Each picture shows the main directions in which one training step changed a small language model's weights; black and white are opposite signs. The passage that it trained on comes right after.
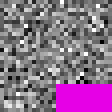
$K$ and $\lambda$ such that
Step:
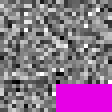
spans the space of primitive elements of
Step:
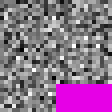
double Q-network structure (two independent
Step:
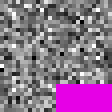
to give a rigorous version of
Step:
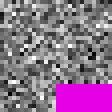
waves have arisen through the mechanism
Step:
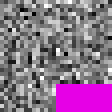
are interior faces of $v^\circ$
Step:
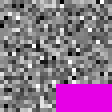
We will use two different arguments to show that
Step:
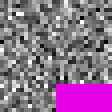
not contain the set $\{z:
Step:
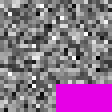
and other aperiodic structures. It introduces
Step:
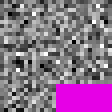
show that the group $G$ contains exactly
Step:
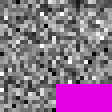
the wave-packet that a particle corresponds
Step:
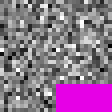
Navier-Stokes equations in a three dimensional torus
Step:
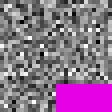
us set $$B_G(\Delta)
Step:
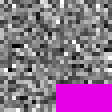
Estimate of $c_k$.
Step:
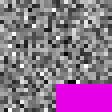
\eqref{bi}, we have
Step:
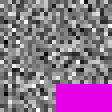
where $f$ is the Bessel function
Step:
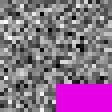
to show by induction on $m$ that
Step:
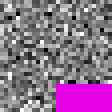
you already have more than 360
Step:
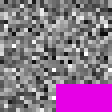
of fields,} Proc.\ Int.\
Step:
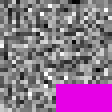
a left-invariant vector field $E
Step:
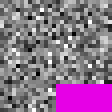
components of the boundary graph of $A$,
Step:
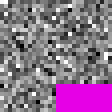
Neumann algebra $M$, we call the
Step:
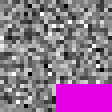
by increasing the multiplicity of each of the above
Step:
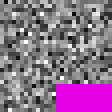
to $a_k$ started from
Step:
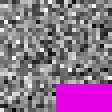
example, the third example defines a group model
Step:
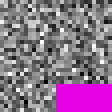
$f\in \C$ with the
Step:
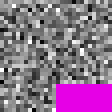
Thus all faces of $\Gamma_w$
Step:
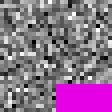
prove a Poincar\'e type estimate
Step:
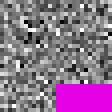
\ such that \\ \hsp
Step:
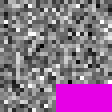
restricted Lie algebra. Depending on the
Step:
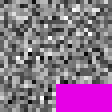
the number of 4-cycles. This
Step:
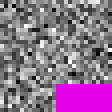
this section, we will deal with a special
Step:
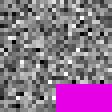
are $\PP'$-independent and \
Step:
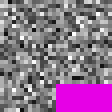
\subsection{MGCA Operational
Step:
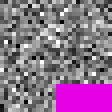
the partition of $\Om$ corresponding to
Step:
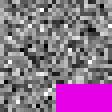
threshold of a quasi-ordinary surface
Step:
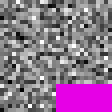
we shall not only prove the Morita
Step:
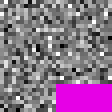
filter (at $\mathcal{A}%
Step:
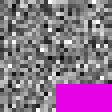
the orbit-stabilizer theorem that the
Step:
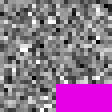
unique family of distributions $\{ u\diam
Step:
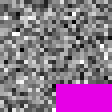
are two major approaches to address uncertainty: stochastic
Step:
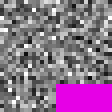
order at least $\delta+1,$ unless
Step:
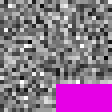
с $W$. \end{proposition}
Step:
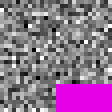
problem when $n=2$, which is
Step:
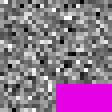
4.1, the Moran model in
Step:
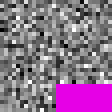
PRINT #n3%,
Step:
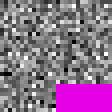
\cdot \n = g_u
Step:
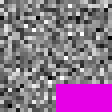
a \emph{leaf} of
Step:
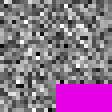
\displaystyle-\frac {a} {2
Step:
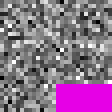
the total number of indices in $F$
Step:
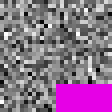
it the \defit{classifying
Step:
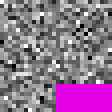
with, next section reminds several facts
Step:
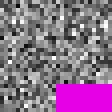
by some attentions. In this paper
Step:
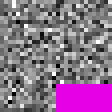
that $\varphi^+$ and $\varphi^-$ vanish
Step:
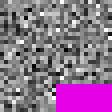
$\Kgal$-place $\phi$
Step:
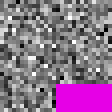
circle (2.5pt); \draw
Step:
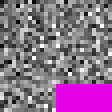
the rest were taken from the tables of
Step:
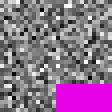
strongest shock occurs. If
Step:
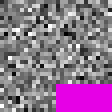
\begin{equation*} \Psi_{\epsilon
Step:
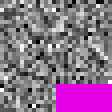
the condition does not hold good. For a
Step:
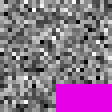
on weighted least squares achieves in expectation the
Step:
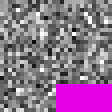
$d\dot B$ after change
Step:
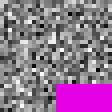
fibre data. The remaining pieces
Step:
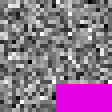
On v\'{e}rifie
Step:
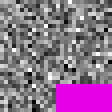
\end {definition} \begin
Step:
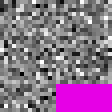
contenant $N$ est
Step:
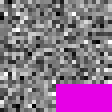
D}'(\Omega)$. By the assumptions $\Delta
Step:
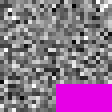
semigroup of shift operators $(S_t,\
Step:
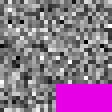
sense) on the support of the interaction that
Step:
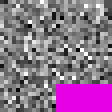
three relators into one relator and
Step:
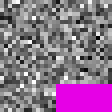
numbering. \textit{Left}:
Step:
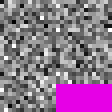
\end{equation} it hence suffices to
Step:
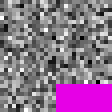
with $\sigma$, then $(27)$ implies
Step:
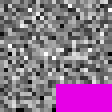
} \end{exmp}
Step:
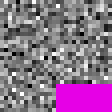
Pa \\ & Coulomb
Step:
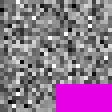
a consequence of Theorem 5.6.2
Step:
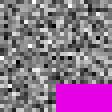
not a descendant of $a$
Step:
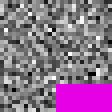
for all $k\geq1$. We
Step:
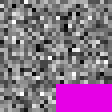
We recall that an ultrafilter
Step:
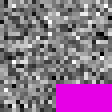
an image of a cycle $C$ in
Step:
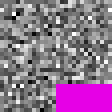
solution which is a contradiction. Case 3:
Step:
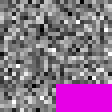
on non-compact Riemannian manifolds,}
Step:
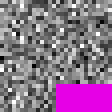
$\Gamma$ is concave down at
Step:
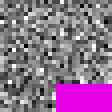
$H\subseteq I,$ or
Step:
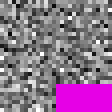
D)$ is in canonical bijection with
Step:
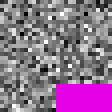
the second term, so it is sufficient to
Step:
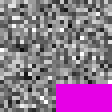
robust preconditioner. Let us note
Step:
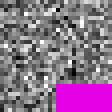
algorithm}, which works with a pair of disjoint
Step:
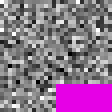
Unlike classical TR convergence results, the
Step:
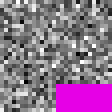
on local perturbations. However, their formulation
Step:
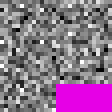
examples. Consider the problem, posed to
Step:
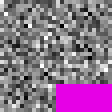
above components and let us prove that
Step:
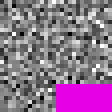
the last statement of the Lemma observe that
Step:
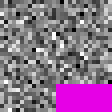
In consequence, $\bB(V)=
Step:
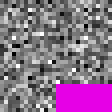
compact, convex subset of a Banach space
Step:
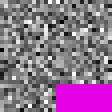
\neq \emptyset$ for all $i
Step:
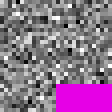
(M ))$, which assigns to a
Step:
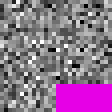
connection over $U$ embeds in
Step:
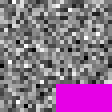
$\pi$ is approximated by the process
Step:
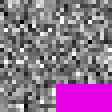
regarding their vanishing components. By restricting
